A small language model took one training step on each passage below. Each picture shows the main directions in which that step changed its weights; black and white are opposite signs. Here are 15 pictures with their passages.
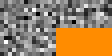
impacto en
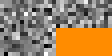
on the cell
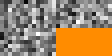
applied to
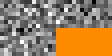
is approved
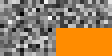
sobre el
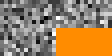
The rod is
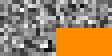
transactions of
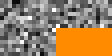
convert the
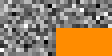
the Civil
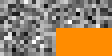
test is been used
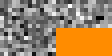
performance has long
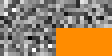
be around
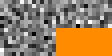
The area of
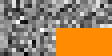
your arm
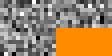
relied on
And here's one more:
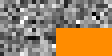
strategy for
